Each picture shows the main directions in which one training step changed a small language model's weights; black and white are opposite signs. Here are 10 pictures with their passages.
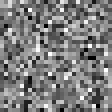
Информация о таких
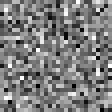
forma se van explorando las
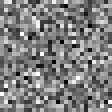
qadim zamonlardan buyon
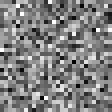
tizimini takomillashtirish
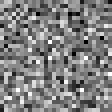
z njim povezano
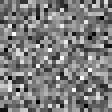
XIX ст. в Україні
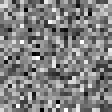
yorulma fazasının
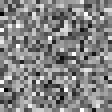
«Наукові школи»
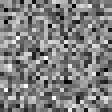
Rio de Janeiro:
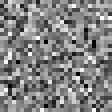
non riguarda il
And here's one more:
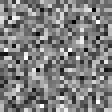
2. CECAP,
